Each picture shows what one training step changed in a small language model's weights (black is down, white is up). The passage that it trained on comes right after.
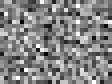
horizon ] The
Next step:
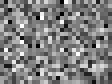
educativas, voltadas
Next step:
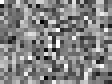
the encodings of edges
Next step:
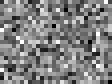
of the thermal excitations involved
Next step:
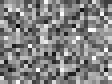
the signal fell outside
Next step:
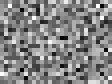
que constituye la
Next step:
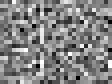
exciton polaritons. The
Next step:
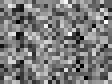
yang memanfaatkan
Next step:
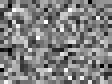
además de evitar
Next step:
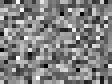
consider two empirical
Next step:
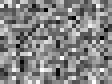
expansions. A further
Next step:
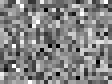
el empoderamiento
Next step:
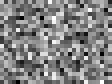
which are modeled by applying
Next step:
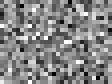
DEA (dietanol
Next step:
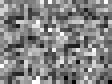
into account by means of an
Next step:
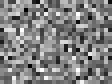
la biodiversidad
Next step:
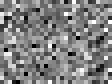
de los conflictos del
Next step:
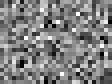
required to maintain a
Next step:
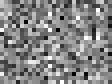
pairwise encoding.
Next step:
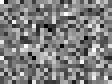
One should trace back all
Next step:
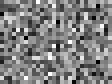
ISPIIM Innovation
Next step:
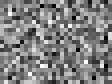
often assumed. The work
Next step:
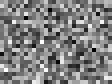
simulator and its input and
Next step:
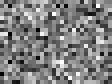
the right hand side is
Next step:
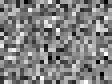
PDN et pour le
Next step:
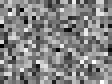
the presence of the sole
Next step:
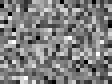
polar angle in a spherical
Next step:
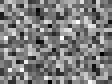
{\bibfield {journal}
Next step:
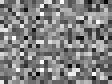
пер. информационная
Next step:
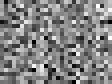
achieves competitive
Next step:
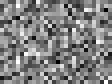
points, i.e., the
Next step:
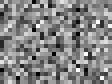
Peran Bahasa
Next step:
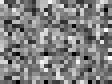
has passed can be strongly
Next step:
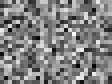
On the other hand, for any
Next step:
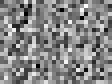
xalqining buyuk
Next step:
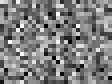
complicated with multiple
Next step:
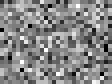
en todo el proceso
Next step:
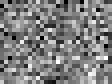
dominante foi levada em
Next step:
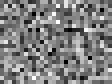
Green logistics
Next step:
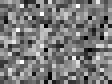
believe the future work
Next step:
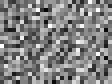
the constraints that forbid two
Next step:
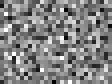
measurements. Following the
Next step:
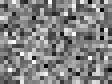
attention weights of a
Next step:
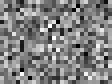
The substructure on the
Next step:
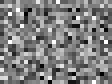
kontroversi di
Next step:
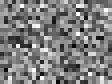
determina pela tabela
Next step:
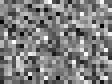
however, the peak at
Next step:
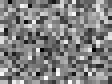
are taken: 0.65
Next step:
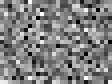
foi mais uma produção do
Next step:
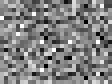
objects, regardless
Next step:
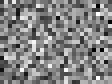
va tamoyillar.
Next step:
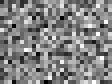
|0\rangle $$ we
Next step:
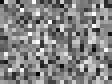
da, estetikalıq
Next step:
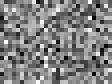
uning sevgilisi
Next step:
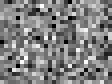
as defined in IOT
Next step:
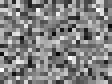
at odds with their
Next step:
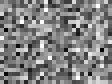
existing constraints from independent measurements on
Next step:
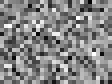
h. Based on the peak
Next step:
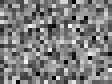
Green function. In the
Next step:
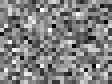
spectroscopy of traps in
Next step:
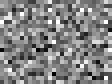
служили сорт
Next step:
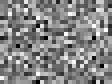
in smaller clusters.
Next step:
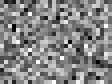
har doim $x_0
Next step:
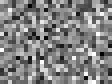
express eqs.
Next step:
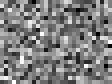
wave and clearly resolve
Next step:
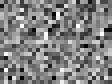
History, Theology and
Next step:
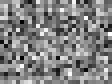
the fits are shown in
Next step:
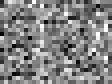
antennae were used in
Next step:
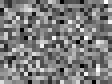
integral para mulheres
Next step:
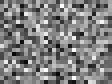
apparent transient has
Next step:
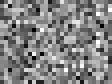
\cite{cox} observed
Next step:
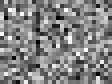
subdominant in the
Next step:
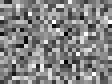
electrons, but need a
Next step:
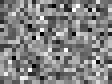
enfatizada pelo
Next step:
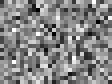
in the local Milky
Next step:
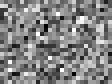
the historical trace of
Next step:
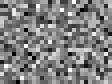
``How do I chop
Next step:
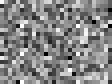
evaluated similarly, but in
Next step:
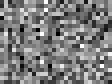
symmetry breaking is
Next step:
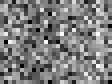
of the centre-line are
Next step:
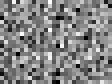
Identidad del
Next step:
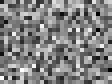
It is important to note that
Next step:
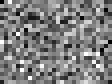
of nearest and
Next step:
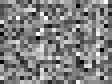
universe undergoes a
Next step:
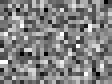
this procedure is done only
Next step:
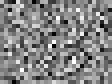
An opposite result
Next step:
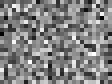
da Federação, com
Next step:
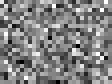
we then get a value for
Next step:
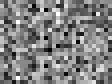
dwarfs have been found
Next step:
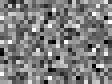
залежними від
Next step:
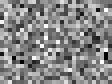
muhim, yadro
